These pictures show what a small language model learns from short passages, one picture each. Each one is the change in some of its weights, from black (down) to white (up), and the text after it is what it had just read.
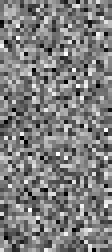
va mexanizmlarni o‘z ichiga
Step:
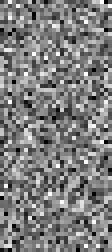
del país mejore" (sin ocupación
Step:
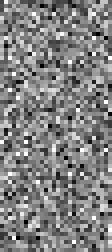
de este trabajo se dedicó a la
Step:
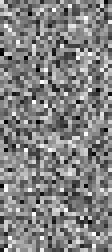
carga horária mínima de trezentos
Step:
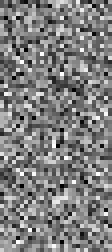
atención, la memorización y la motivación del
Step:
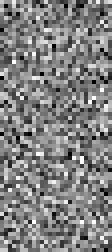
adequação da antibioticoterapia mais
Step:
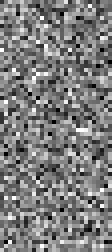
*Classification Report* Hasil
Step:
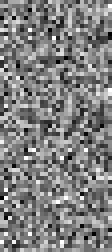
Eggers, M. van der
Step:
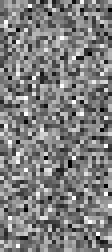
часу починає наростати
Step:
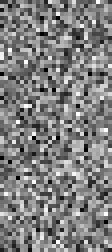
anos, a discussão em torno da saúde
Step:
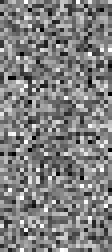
обесценены. Л.С.
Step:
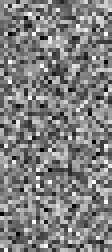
7-літнього віку вже
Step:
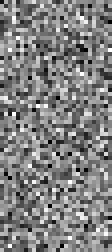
etish va so'zning tovush tarkibi
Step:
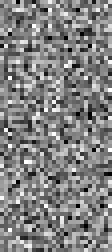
Tabla 42: Cuestionario #2
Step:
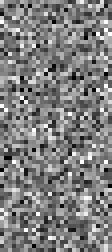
variasi norma dan penetapan syarat
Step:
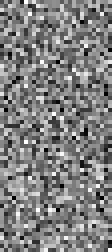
werden bisherige Schwerpunktsetzungen
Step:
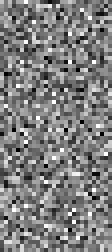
y clases Integración completa en todos los
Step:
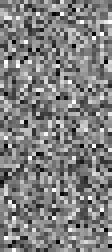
процесі рубок і формування соснових
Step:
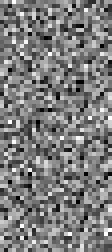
durumdan çok etkilenen Van Gogh,
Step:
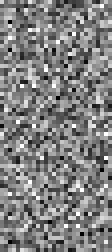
samarali ta'lim sifatida tan olingan.
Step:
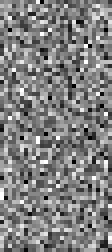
стороны его выразительности,
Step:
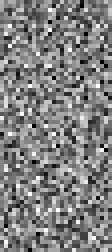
scenario analysis for central banks and
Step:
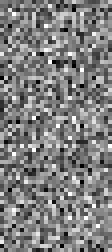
Projekt LeNaTex stützt sich dabei
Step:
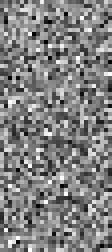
Bolqon davlatlarida sufizm,
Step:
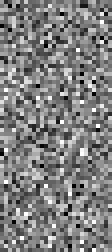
pensamento gramsciano nas ações empreendidas por
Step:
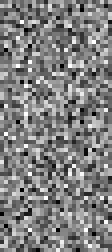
бериши керак: нормативликка эга бўлиш
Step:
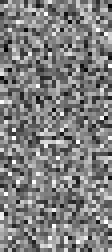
factores criminógenos que la ocasionan
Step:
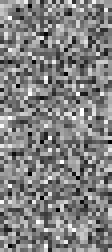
تقسيم الحديث إلى
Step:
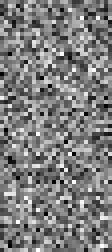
rivojlantirish konsepsiyasini tasdiqlash
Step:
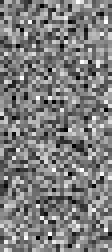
1928), em que propunha um sistema de
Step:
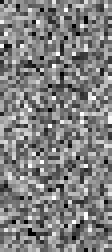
kirilayotgan yonilg'ining
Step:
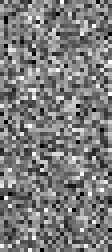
o algoz estava ausente...
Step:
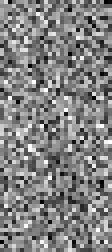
der ersten Sequenz auf. Mit Hilfe
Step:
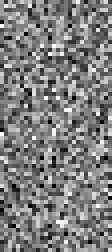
mamlakat uchun yagona model emas, balki milliy xususiyatlarga
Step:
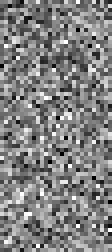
et proportion du nombre de résidus
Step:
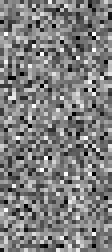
за власть внутри страны диктует
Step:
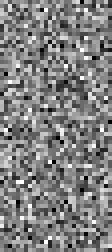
harakat, tajriba va kashf qilishga
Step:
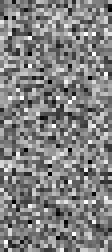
bir felsefi sistem denemesidir.
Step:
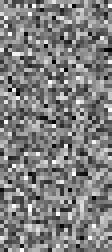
e Complementares no SUS- PNPIC
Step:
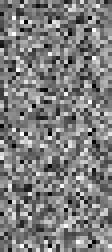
específica para la manipulación durante la
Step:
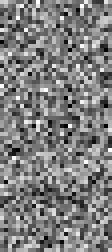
yashovchan muhitga moslashuvchan
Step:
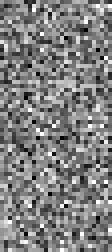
imkonini beradi. Shuningdek tashkilotimiz uchun katta
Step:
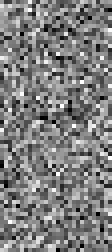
tranchant un contentieux ou bien
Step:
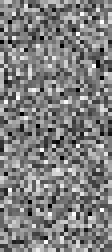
"Dunyosiga peshob
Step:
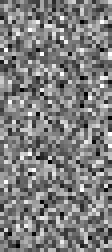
texnologik jarayon ish sifatini yaxshilash,
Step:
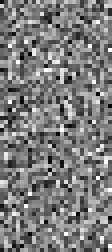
gulladi) va keyin bajarilishi
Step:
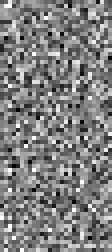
etiquetado inicial. Este control progresivo
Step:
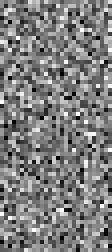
ham muhim o'rinni egallay olgan.
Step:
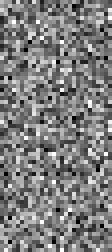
and Antitrust Implication*, New
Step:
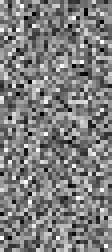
эффективность и безопасность добычи
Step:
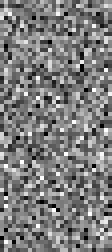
em que se encontram naquele momento. Esse
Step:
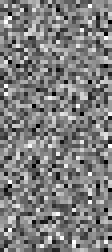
no sentido de não desistência por melhores condições
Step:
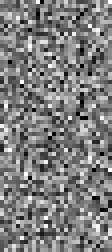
Isso significa que todos podem exercer o
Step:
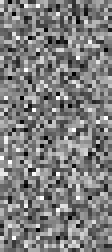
возложена на всех сотрудников
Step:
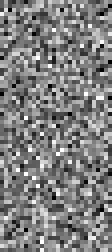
adalah *tax Board diversity* yang
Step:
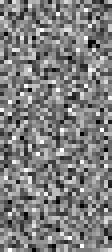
imkoniyatlarini to'liq bilmaslik natijasi ekanligini
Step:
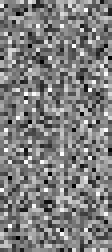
была доступна для основного бедного
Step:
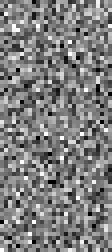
mablag‘lari hisobidan davolanish uchun
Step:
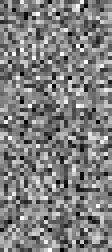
ВП другого порядку можна
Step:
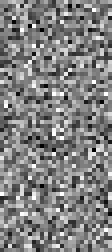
de kullanılmıştır. Bu yöntemle Ahıska
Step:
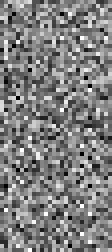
l'excommunication : du latin ex,
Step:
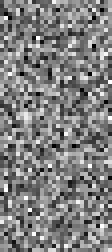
Candidate of Pedagogical Sciences, Lecturer
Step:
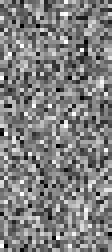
Zwillings. Alle Städte
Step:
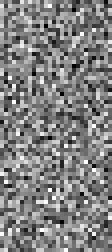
Unterlage die 4.5 Grad
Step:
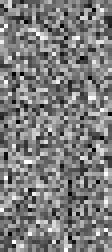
Funktionen: 1. dient er der
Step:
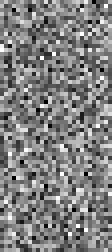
И Т О Г О по четырём
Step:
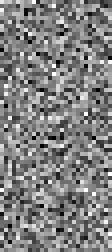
serie de elementos fosilizados en el
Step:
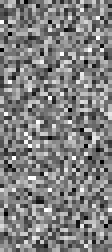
studying the fundamental foundations of miniature art
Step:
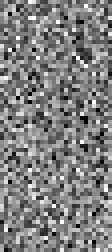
«Джалила F1» в условиях
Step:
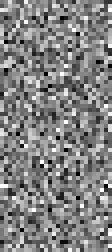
bemorlar, parodont kasalligi,
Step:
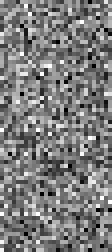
kan metadata hämtas in?
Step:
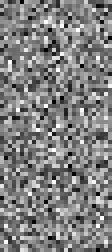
sur ce sujet. Comme le rappellent
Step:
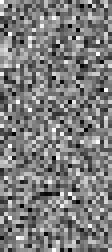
келесі көрсеткіштер
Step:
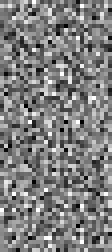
hayoti namoyon bo'ladi. Zamonaviy
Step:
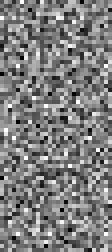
ve mekân sorunu yaşamadan dijital
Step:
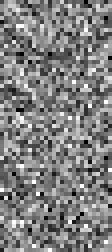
Izzatbek ugli,
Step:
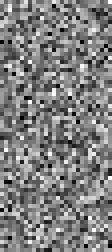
einem Bericht eigener Erfahrungen für jeden
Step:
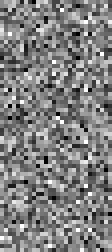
ёшдан бошлаб тенгқурлари билан
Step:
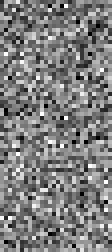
и диалога. Следовательно,
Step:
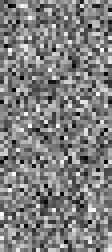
on continuous speaking practice rather
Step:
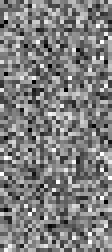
2. Обмежена транспортна
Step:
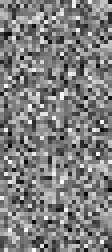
revisadas, en la editorial
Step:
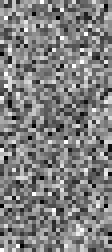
artikel 252 der Gemeentewet thans
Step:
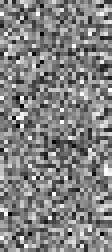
Satz. Sei H ein Hilbertraum
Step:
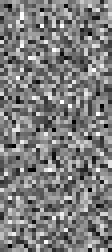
Bimbingan Konseling di SD.
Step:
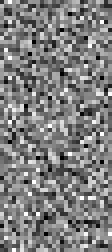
faoliyatini yo’naltirib turish hamda zarur
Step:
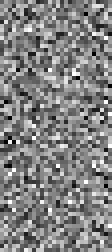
controlando de este modo el Estado, la educación; la
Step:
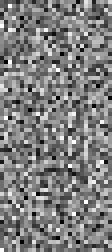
Введение ограничений на проведение
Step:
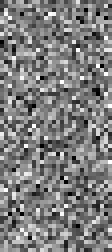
mohiyatiga nazar tashlansa, insoniyat
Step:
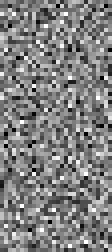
und Transformationen sind dabei die Konversion und
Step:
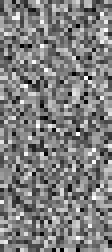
hombres, mujeres y niños y
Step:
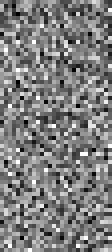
atinentes ao assunto, livros,
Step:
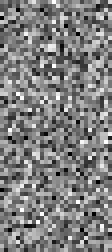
ega bo'lgan metallar po'latlarning
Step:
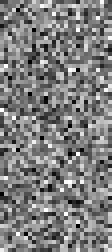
como recursos medicinais na cidade de Feira
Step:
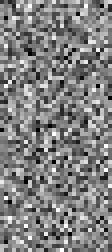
significance of language and speech in the
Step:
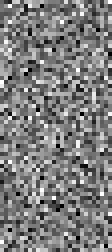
autocolonialismo estatal.
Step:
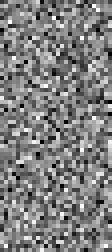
uyushtirilgan. Badiiy asar sujeti
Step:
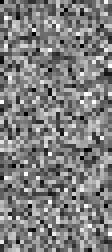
iqlimi Quyosh nurining tushish
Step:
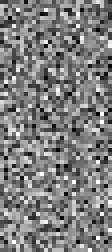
metabólicas e hemodinâmicas
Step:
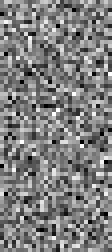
a legalacsonyabb szinten
